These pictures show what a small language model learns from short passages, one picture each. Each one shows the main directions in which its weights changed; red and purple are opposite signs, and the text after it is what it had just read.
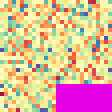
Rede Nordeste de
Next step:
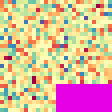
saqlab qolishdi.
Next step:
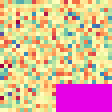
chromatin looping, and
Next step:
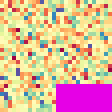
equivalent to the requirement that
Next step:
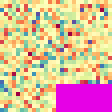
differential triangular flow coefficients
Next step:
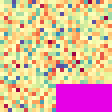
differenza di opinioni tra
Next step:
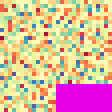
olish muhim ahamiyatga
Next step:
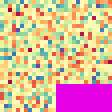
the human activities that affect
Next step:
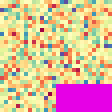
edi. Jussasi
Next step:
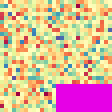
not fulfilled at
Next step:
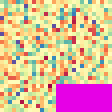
на руки лише
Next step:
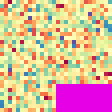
shakllantirish, yashil
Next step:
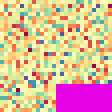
a few FW-GWPs
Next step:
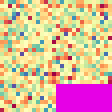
each group after subtraction of an
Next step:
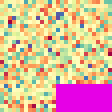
Betreuer zum
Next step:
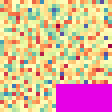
språk, og
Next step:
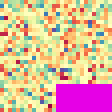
better understand their performance for
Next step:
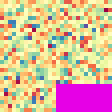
lui este în serviciul
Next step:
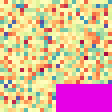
y acciones, ya que las
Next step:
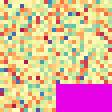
give such behavior and cause thermalization
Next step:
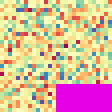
worldview formation. According to
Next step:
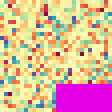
case would be described in the following conditions:
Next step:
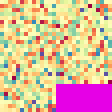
due to contributions of a large number of
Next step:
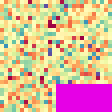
маҳкумнинг қаерда
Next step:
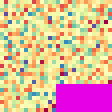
we have equations similar to Hamilton's
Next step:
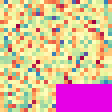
systèmes d'IA
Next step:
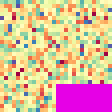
iqtisodiyot va moliya instituti
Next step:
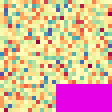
local pouco ventilado,
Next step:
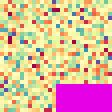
Edições Humanidades,
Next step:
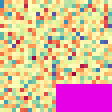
UBS que possuem
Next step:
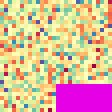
easily done with the help
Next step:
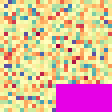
Pengukuran konsumsi
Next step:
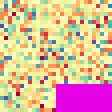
a contextos reais, como
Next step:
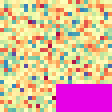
shows that, if $s$ is
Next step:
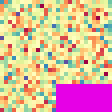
desses policiais, não
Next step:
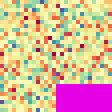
la infecție. 4.
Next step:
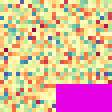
akin to the HPB effect in
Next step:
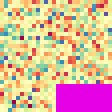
solid helium, a given atom
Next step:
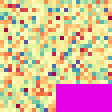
5º PASSO –
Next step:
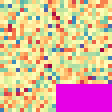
Recall, for low complexity
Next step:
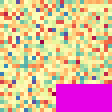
экинларни ишлаб
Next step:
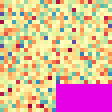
з виділених
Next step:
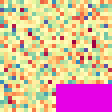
noted earlier, the
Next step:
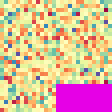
Maritime Transport,
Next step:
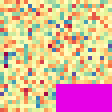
van de COTS met andere
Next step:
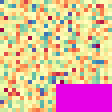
it is only one of the stages in
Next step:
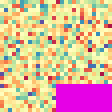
we call it a global symmetry structure
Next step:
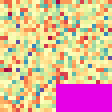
воситалари (мобил
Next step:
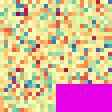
морфологик асоси
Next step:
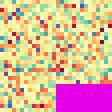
We therefore use the shell-model
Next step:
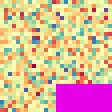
«храму модерного
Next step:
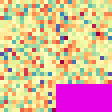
thus be measured by the length of the
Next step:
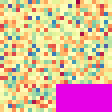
influence of the negative sample
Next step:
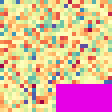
сабаб бўлади.
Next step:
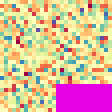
bounds on $\gamma$ from the
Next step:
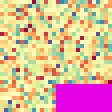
blue(orange) curve are
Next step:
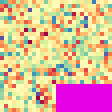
o elementos urbanos como
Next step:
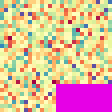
todos tendríamos una
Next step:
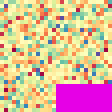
professores e artistas,
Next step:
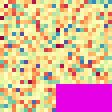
is covariantly chiral with
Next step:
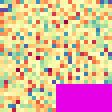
advent of the Metaverse and
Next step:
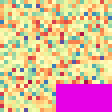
clínico, com vistas
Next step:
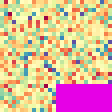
Openness scale & Measure
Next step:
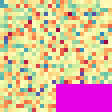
del exilio y el exilio
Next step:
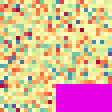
is the gravitational radius and
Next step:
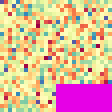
base uma claraboia que
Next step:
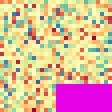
atoms in ROI with and without
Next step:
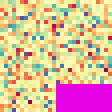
ranging from picoseconds
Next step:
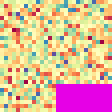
of the most widely used
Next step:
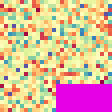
tests the error by which
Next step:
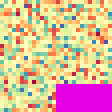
homogeneous relaxation.}
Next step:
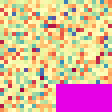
of Hungary supports also the
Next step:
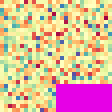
such as intra-layer
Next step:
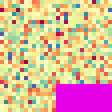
is nucleated locally on rare
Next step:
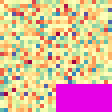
number and is thus topologically
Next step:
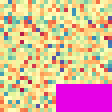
so‘z va ezgu
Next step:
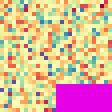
value of $\tan\beta$.
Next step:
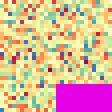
disciplinar meios de
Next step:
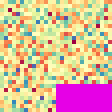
model to describe the relevant electronic
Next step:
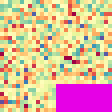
on the two-dimensional square lattice
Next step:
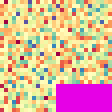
$k$. While the former
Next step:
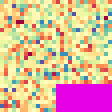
Laporan Penelitian
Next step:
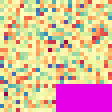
Centro de Documentación
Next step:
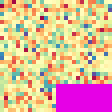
to fast streams, the
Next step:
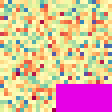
\approx 0$, due to the high
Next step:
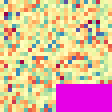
the imbalance between the fractions
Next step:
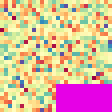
depletion at the TO, but
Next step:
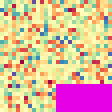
jihatdan tiklanishi
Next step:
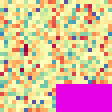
& Best loss (MSE)
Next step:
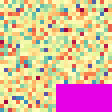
higher than the true value, a
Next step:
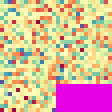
as less likely to be artifact
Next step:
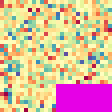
keladi. So'rilishlarning
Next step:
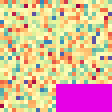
Com a linguagem
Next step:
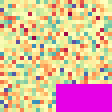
Gesamt (n)
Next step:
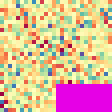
by spectroscopy (a low to
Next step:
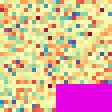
of vcall-offsets and
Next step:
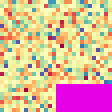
velocity and temperature fields. The refined
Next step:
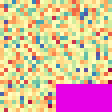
Nima qilsin, bechora
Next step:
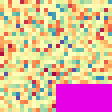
with health coverage is
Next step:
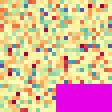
$W(x) = y$ where
